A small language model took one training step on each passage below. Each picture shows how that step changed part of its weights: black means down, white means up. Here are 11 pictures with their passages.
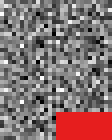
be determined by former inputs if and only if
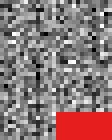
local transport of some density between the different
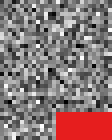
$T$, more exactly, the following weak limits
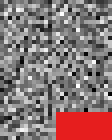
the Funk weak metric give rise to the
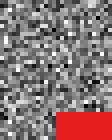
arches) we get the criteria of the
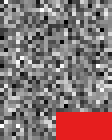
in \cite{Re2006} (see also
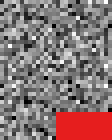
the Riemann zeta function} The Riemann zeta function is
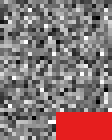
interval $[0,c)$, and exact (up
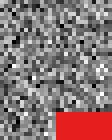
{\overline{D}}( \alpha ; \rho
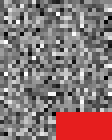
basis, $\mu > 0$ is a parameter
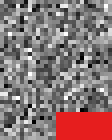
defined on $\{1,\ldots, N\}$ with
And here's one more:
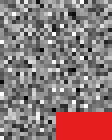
\rho^\ast. \] Using the {\it
